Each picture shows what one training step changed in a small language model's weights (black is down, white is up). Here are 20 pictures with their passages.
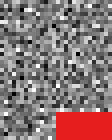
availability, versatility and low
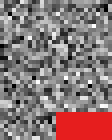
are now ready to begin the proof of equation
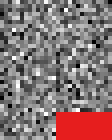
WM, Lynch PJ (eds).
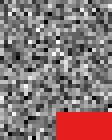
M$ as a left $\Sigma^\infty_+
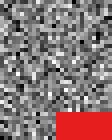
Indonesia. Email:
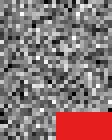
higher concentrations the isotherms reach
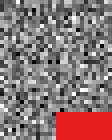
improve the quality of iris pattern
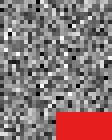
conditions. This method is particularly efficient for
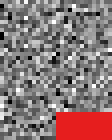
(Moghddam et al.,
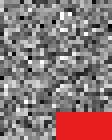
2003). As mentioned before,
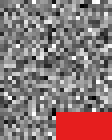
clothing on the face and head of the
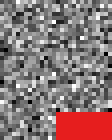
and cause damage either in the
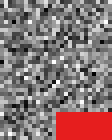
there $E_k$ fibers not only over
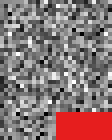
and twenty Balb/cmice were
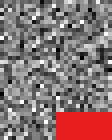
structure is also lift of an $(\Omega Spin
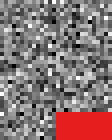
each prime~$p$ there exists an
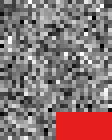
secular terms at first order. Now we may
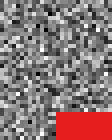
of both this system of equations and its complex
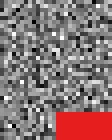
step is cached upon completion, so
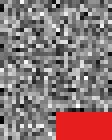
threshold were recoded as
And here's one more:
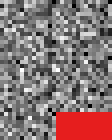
ORCID) of principal
